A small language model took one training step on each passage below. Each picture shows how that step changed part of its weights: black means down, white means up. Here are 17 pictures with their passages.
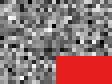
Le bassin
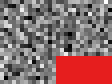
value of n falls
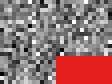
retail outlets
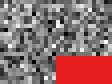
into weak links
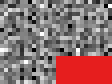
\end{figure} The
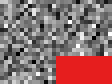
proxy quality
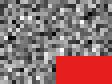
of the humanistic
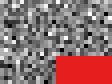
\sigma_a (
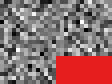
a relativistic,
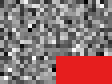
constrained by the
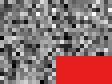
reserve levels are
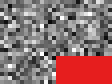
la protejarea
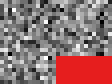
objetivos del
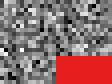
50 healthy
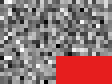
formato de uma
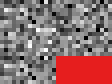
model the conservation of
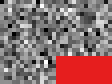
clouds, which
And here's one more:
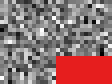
yordam beradi.
